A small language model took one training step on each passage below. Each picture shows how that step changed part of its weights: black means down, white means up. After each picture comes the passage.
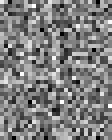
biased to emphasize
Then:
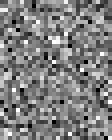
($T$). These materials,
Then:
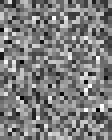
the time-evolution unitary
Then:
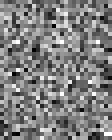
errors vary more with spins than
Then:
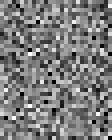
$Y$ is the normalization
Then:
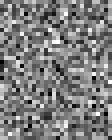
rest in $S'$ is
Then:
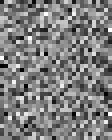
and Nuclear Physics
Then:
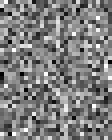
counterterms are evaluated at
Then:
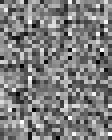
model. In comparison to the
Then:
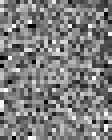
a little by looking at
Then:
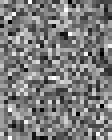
about the possibility of improvement over
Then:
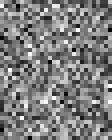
Fourier transform is analytic in the
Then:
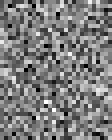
holds the following relations,
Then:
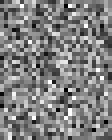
can define the energy in the
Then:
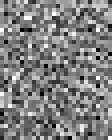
k f (t)
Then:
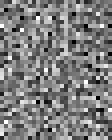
a finite dimensional hereditary
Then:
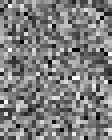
each $\eps$. If
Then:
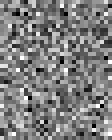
all the end-blocks
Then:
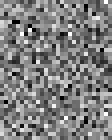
the range of \f
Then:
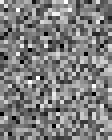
$n$ be a
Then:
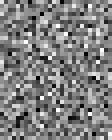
according to the Haar
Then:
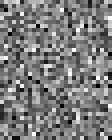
$\nu$ can be taken
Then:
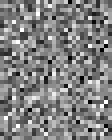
four-dimensional and has
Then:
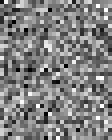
of Radio Engineering,
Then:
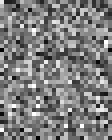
reader should be aware that
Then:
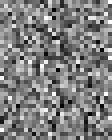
indeed expected to be suppressed
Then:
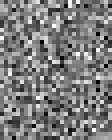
confusion to identify a
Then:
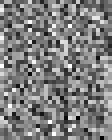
map as the gradient of a
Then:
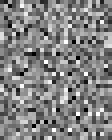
to the physical point is
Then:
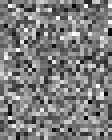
RG and the Wilson RG
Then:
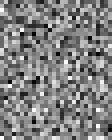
to estimate a model predicting
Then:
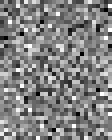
+ O_2$) against
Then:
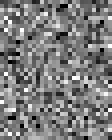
\cdot y$. The norm
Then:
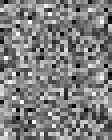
Thus $c*$ is
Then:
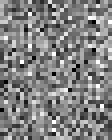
proportional to the superfluid
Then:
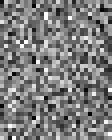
the black box issues of deep
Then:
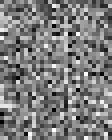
temperature. Furthermore, it is
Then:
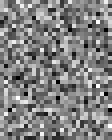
be helpful to confirm
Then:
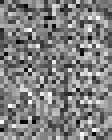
field penetration,
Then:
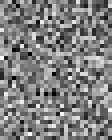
$f$ unbounded from
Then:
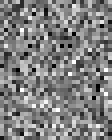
with a 128-element
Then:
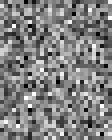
The suite is designed to
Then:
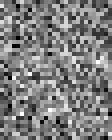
Other processes may be treated
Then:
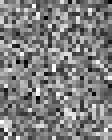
their own risk, or
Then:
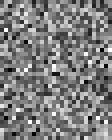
of the ascending node
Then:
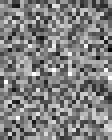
these solutions it was found that
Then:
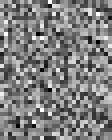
fiber admits a dominating
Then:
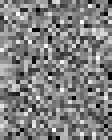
=0$, its polarization transforms
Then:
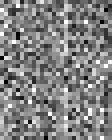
argon spectrum is somewhat
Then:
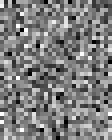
consequences for modelling
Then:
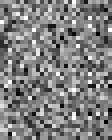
Waldman and
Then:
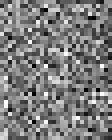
over here: policy
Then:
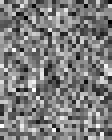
we retain the terms
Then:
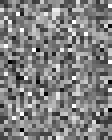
\mp y)$ and
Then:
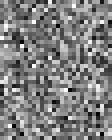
By neglecting the energy dependence
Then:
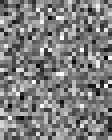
T(X)$ relative to
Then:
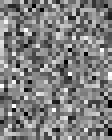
The construction of these operators is
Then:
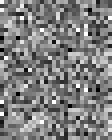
matrix operator acting on
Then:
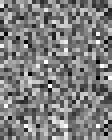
sums over all $\ell$
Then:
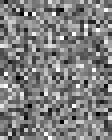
\mu _p}$ that
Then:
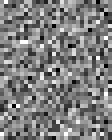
be achieved through an enhanced
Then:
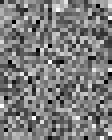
$X \times Y$.
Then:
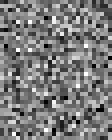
constructions. One of them
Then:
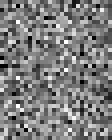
during matter domination, and
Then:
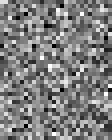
performed computations very similar to
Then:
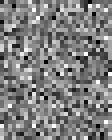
a single scan. Using
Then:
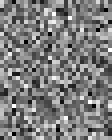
exact sequences in homology associated to
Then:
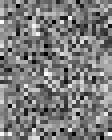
result, let us first say
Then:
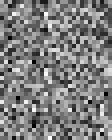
from the massive spectrum of
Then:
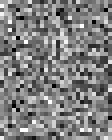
essential concepts and
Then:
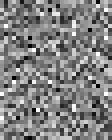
is (usually)
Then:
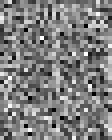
a universal set of quantum gates
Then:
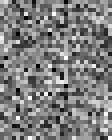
agent $k$ is denoted
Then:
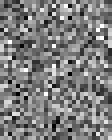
presents a boundary integral method that
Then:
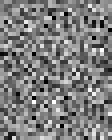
first performed, then the obtained
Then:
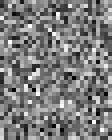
integral is in exactly the form
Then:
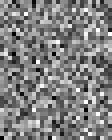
the $R$-adic
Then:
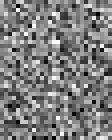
only if it is a product
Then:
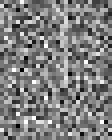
no single customizations model is
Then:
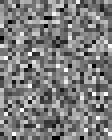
structure, which has a low
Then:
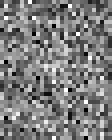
the magnitude of the background field
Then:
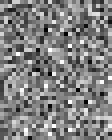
for a scalar field in the
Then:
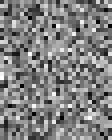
q}[\mathbf l,\mathbf
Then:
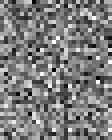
affinity matrix between
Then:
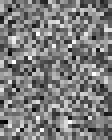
from determining the expectation value
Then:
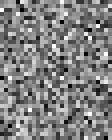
devoid of EEG
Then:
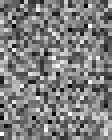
review the convergence results of
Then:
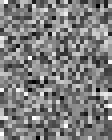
number of studies looking at
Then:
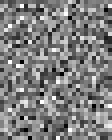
white solid and dashed lines in
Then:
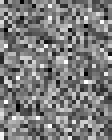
\section{The main
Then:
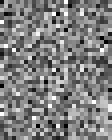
position of each component allow us
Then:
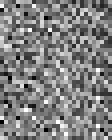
numbers are replaced by intervals.
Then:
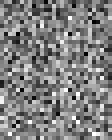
with the input field operators and
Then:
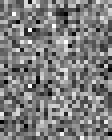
with age range 22 -- 37
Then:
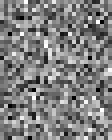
in the last hidden layer.}
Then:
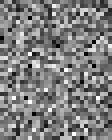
ground state, which has no
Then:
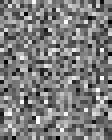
on $r$ and
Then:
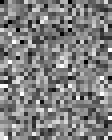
\hfill\\ \normalsize
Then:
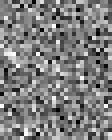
airlifted to this
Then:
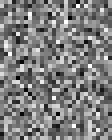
band structure (Fig.
